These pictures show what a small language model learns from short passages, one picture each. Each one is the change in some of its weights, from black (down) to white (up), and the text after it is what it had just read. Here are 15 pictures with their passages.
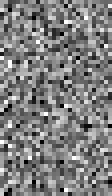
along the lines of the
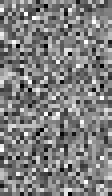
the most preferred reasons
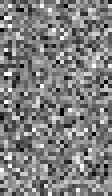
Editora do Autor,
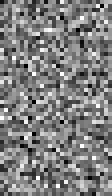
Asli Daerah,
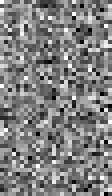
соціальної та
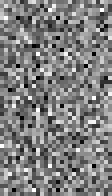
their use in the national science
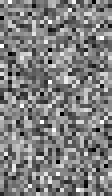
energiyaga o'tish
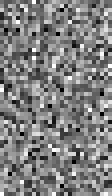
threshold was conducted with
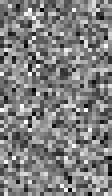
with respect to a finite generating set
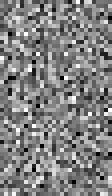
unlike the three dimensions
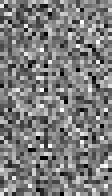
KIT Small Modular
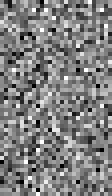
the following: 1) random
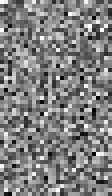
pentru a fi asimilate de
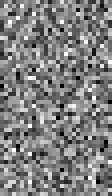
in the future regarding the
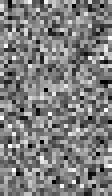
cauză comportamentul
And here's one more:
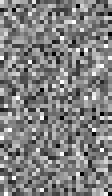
to deal with worst
